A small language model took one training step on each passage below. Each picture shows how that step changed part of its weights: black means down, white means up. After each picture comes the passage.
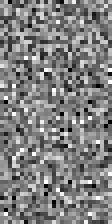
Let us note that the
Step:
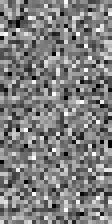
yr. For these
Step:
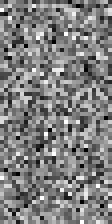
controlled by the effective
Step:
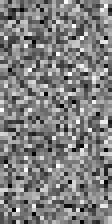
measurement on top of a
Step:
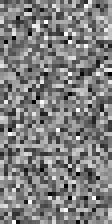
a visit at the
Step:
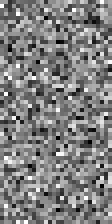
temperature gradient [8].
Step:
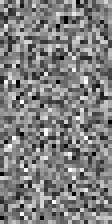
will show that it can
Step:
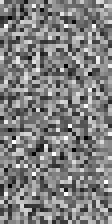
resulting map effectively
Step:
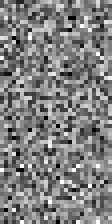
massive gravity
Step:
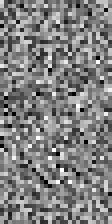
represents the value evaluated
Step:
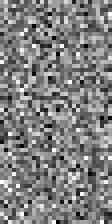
\cr \sqcap
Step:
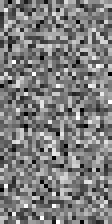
with two operations satisfying
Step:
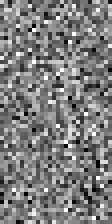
HTL layer such that
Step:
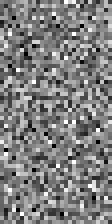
there are $K$
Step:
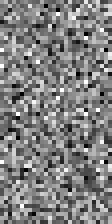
manuscript and their
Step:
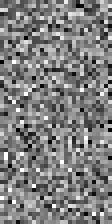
by calculating the
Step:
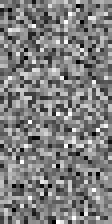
as $\alpha\rightarrow
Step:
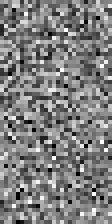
such calculations is as
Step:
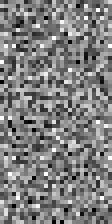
(it is associative
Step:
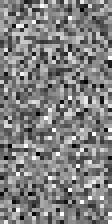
**Proof.** In inequality
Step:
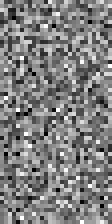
obtained from $L$
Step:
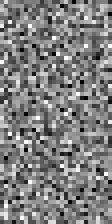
\epsilon $, whose
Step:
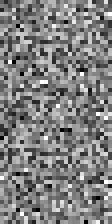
detection. If the
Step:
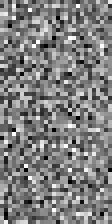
can be attributed
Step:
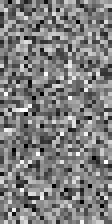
with emission from otherwise
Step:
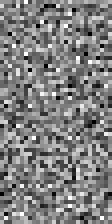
the macrostate
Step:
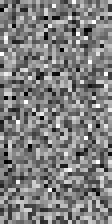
electron residence
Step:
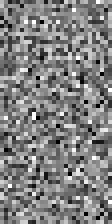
With a market
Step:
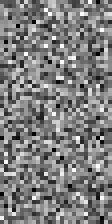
et. al. in
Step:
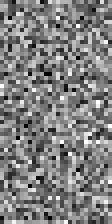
a central source. The
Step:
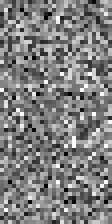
field of $L$
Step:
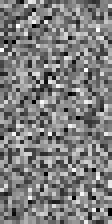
at depletion
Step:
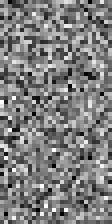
coordinate descent method
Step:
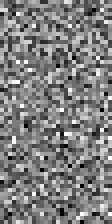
the Beta distribution
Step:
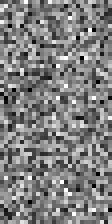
to an actuating
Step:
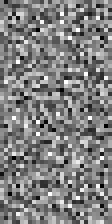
than the ones found
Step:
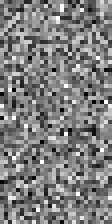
example for quantitative
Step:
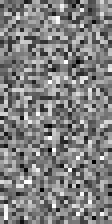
example illustrates how
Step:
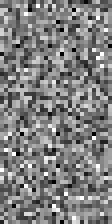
structures serve as the
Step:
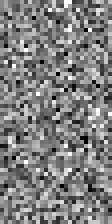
surface} (a surface
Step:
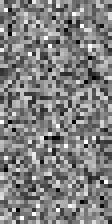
transport in the
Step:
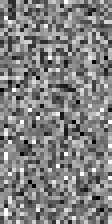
$S$ be a
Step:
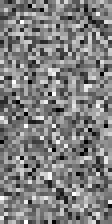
distinct features:
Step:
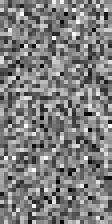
or steady flow
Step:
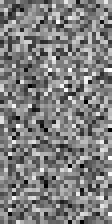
of the particle. The
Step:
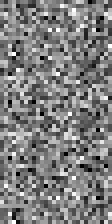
a closed circuit).
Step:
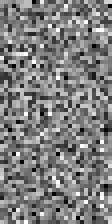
performed in a series of
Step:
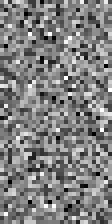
``count'' of
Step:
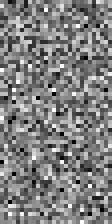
j$. The function
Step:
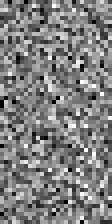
according to data update
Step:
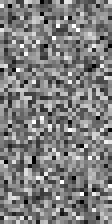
the infinite contraction of
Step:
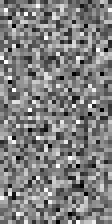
irreducible admissible
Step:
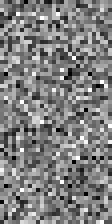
if we choose generators
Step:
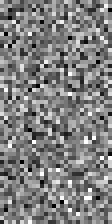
on the SDSS
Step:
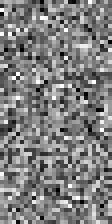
robust under the
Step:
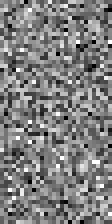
the crucial need
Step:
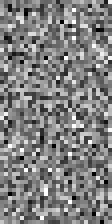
We will give a new
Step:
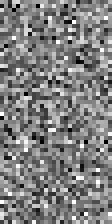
by machine
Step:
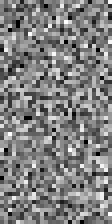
of the formal power
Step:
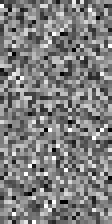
planar decomposition of
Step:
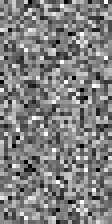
exists) such that
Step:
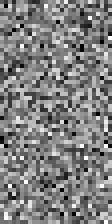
of this formula were
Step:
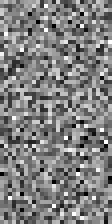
of mentioned construction in
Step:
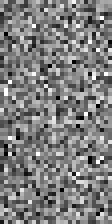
mm, and an
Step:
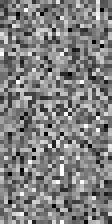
loads \\
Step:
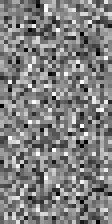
least locally. Our question
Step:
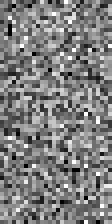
flares and coronal
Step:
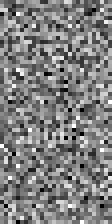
the spectrum of each
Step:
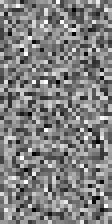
assume that there exist
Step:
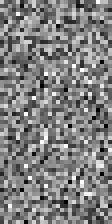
would like to find a
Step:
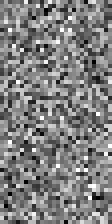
construct a $\mathbb
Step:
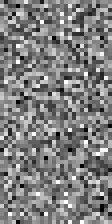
than the usual standard
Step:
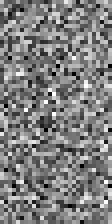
of the dynamics with
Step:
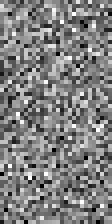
try to take its
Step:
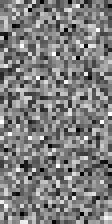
verify their
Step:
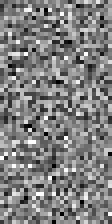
in \cite[Theorem
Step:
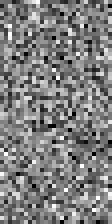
Once the system becomes
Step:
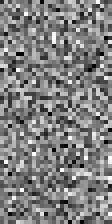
the fusion of
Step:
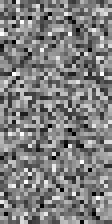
training data contains enough information
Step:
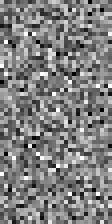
\\ \bottomrule
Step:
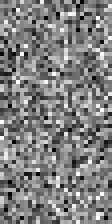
classical bits per
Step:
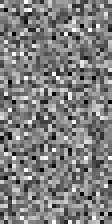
+ W^- \rightarrow
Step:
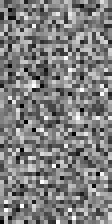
from $\Sigma\gamma
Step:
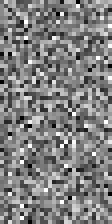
& Methodology
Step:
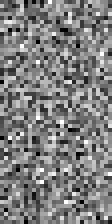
be fixed partitions and
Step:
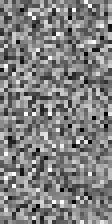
now also studying a
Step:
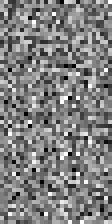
The success of
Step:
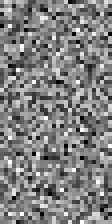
in its webpage
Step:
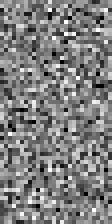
is a number field
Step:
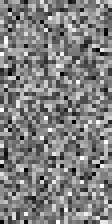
braid relations and
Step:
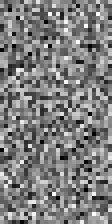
for a partial translation
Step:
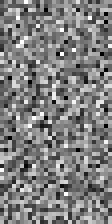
service properties:
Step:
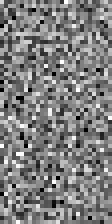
are introduced along with the
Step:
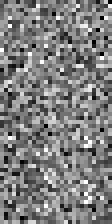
section 3.4 and
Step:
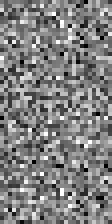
was for objects which
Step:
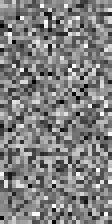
projective space. The
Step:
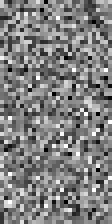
user should not be
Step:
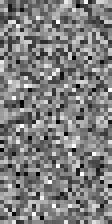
parameter for the weighted
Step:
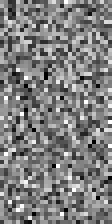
$L$ from
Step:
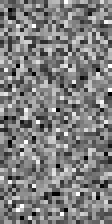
$\varrho$ in
